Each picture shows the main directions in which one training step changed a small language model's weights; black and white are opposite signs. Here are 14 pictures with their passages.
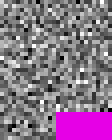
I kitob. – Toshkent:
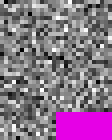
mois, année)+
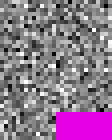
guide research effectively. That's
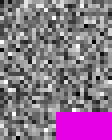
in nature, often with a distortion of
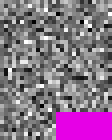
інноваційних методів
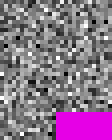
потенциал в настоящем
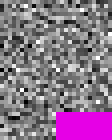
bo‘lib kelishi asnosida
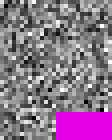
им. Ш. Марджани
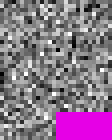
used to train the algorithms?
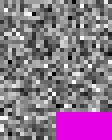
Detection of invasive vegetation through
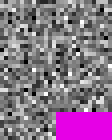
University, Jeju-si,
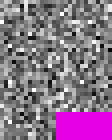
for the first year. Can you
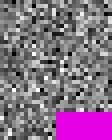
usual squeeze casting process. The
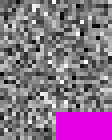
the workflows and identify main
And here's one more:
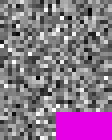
напряжения в сети
